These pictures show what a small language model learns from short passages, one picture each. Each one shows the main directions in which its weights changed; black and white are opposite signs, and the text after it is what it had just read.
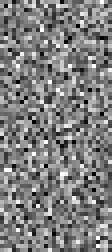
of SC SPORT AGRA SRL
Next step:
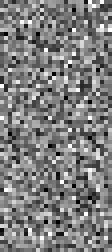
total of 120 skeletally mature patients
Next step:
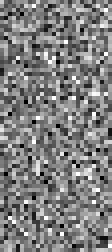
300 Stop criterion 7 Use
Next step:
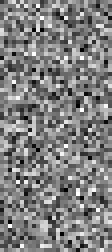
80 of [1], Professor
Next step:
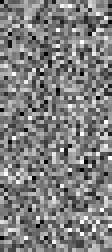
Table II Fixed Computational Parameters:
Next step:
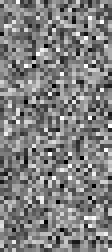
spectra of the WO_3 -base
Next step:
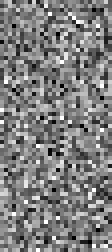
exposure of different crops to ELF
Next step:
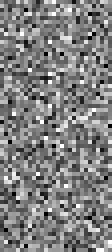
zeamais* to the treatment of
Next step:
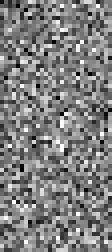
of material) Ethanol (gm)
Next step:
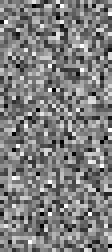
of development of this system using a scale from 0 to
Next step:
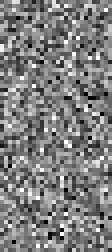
The change from sterility to fertility was
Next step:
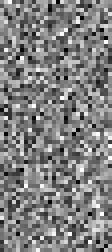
were analyzed using 1% agarose gel
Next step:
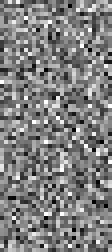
, the algorithm accuracy improves towards the correct solution.
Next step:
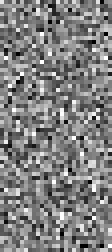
place at strains less than ϵ_{1e}
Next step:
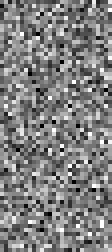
authoritative regime to suppress all types of rights and
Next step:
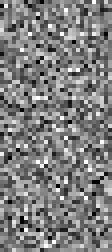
SD M SD M SD Resilience
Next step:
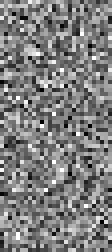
countries like Hungary for greater accuracy and ease of
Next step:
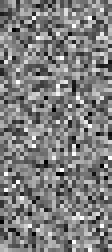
goat rumen fungi. The experiment was conducted
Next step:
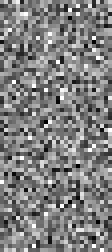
of diabetes mellitus and
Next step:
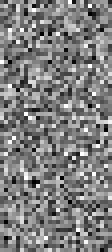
Moraceae Pipad 36
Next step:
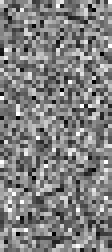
Lung RADS Variable Category
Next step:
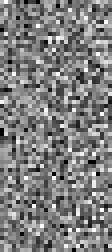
boost their interest level in Taxation. - 2
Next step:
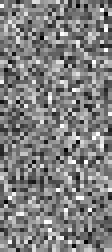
availability of a wide variety of indicators that could
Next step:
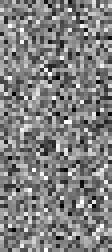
the Bogdantsi Reservoir,
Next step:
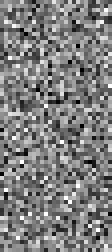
or craft production but the maintenance of the
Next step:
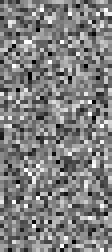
using a VERSASTAT 400 complete DC
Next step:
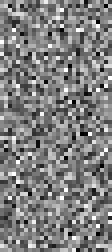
statistically significant ($p < 0.05$), For
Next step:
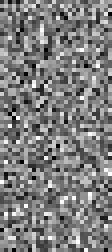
in the setting up of memorial forests and in
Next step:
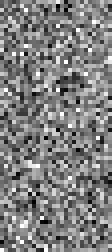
that an enterprise engaged in a
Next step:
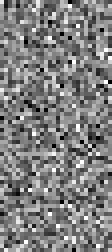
with flexible electrode array. The proposed system is
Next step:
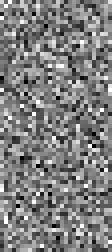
voltage in order to follow it by the two
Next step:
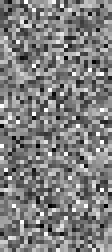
Bibionidae (*Bibio
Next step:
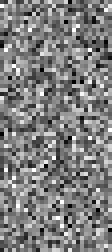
The mass revealed postcontrast enhancement on
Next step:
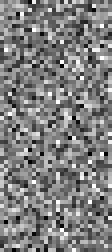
an effort to more clearly demonstrate the influence of
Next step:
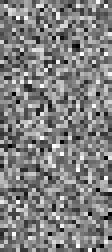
and analysis of information that can be used for evolving
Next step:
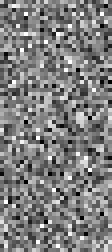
career management issues, the study's main finding was
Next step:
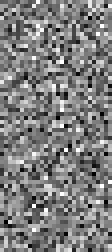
A conceptual diagramme is showing the
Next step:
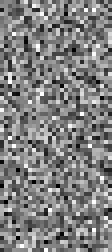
experience delays in the growth and development of their
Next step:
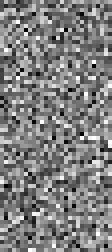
polyurethane, polyester and
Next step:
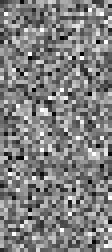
changing world. Hence, Television
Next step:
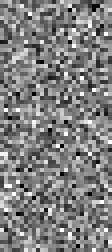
line consists of many intermediate steps and multiple types
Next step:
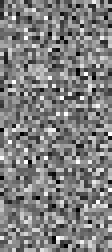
the fractures not connected, the acid concentration changes
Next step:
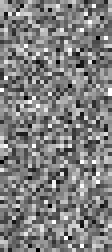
the coastlines, the deformation
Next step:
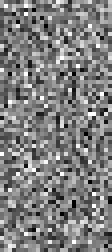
No issue No vol. No DOI No
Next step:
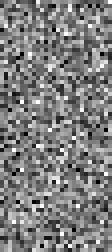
therapy was matched to the situational requirements.
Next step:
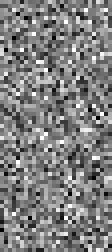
exposure to sharp injuries using
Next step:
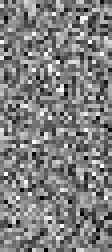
characteristics, the body of a child of 6-7 years
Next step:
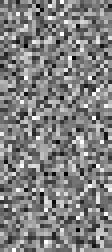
in imagery, composition, music, and
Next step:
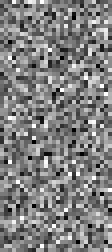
roads look like curvilinear structure. From
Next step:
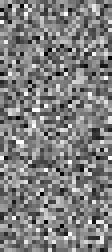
moisture.¹⁶ On the other hand,
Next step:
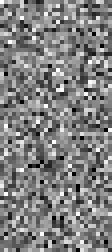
automatic derivation of motion equations can be
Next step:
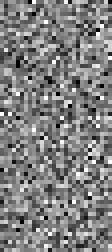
measurement. Clearly, this is equal to the
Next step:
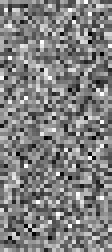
under their particular management conditions. If a variety does not meet
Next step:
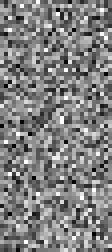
in task 8.3 Legal and Ethical
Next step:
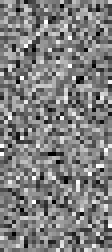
GLCM, wavelet, LBP,
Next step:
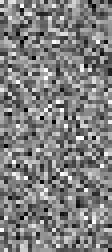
(explanatory variables). The coefficient of the
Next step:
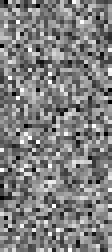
are preferred surgical techniques to operate acute
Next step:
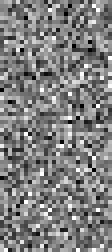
obstacles encountered during the learning process.
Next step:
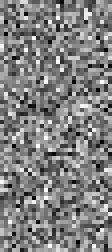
a small number of plots and an additional treatment of 100
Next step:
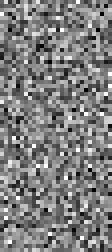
lifetime and doping concentration. 2.
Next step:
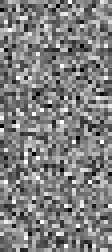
students, faced occasional scepticism from
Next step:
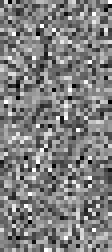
MAC protocols are in this sense those that have received
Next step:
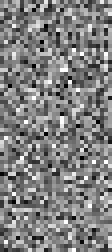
Figure 2 Effect of serum electrolyte of
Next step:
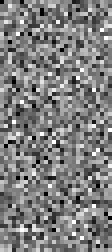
\right) \end{aligned}$$ Substituting
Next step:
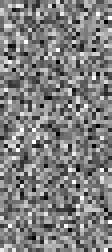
for all the school staff and students. The office
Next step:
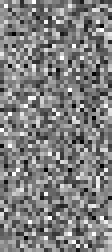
function of the voltage controller;
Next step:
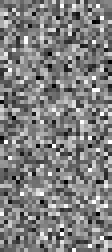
The problem considered in this document relates to the special
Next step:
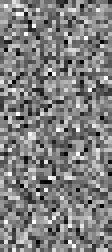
the mountainous area in each country were evaluated.
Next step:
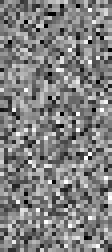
Mindmap is able to improve students' ability to
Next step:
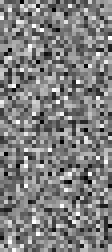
blood vessels and lymphatics. This
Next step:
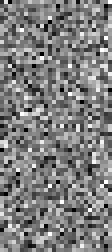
that this tree is a valuable and popular source
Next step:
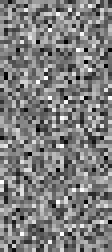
g, r, z -band postage
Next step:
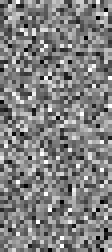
Frequentists' self-belief
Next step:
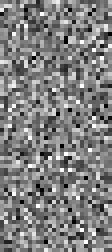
words in a language are reflected in their corresponding
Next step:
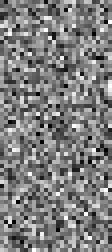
staff members for the help and support given in making us achieve
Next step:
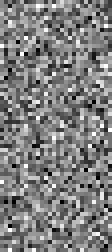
Astronomy for Development (PLOAD)
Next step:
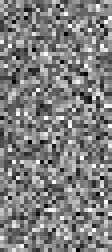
GM(1,1) applied to local prediction
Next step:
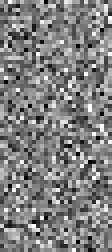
face-to-face communication. In some ways communication will
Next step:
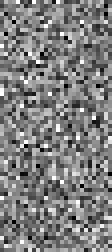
in unnecessary monetary cost, waste of
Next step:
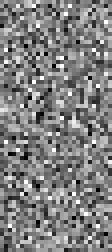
to Think About Your Role in a
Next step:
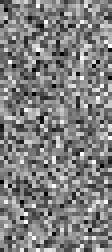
influenced by addition, with significantly higher values in F
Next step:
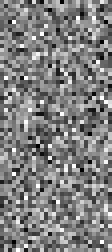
group- teachers in different areas of expertise and in
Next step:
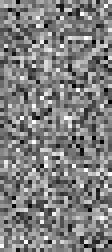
ratio between the two $$k_{ctr} =
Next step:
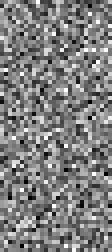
the loss of environmental, socio-cultural, and
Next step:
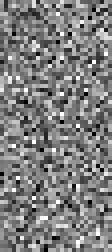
Senegal, about 12 km
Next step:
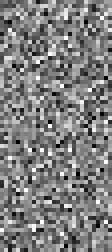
kind permission from Dr. Chris
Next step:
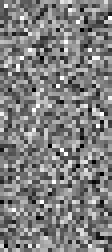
District Hyderabad, linking it
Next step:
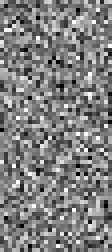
- Next-generation metrics:
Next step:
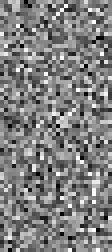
secret work in establishing their state, they
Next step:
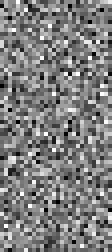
Media. Political ads and political
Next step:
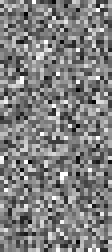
of the restaurant Immediately
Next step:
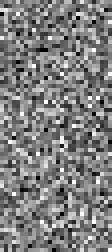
had been the rock centre for the African people
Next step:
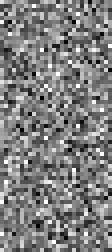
university students. Many of them do not do
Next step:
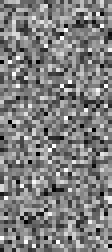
visualize the blood flow dynamics and to evaluate the
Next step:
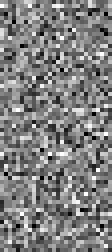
Tawhid expresses divine immanence
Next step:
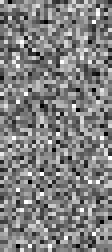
leaves of *Cyclea
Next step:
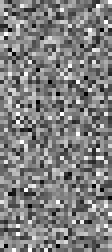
comprehensive, accessible, and integrated data that has the same
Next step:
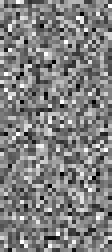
this extent, we collected a novel dataset, and developed a
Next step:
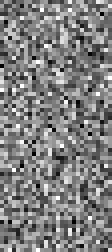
specific heat capacity up to about 0.85
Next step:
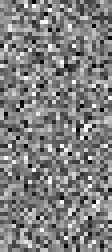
132 countries, thus going up 7 points compared to
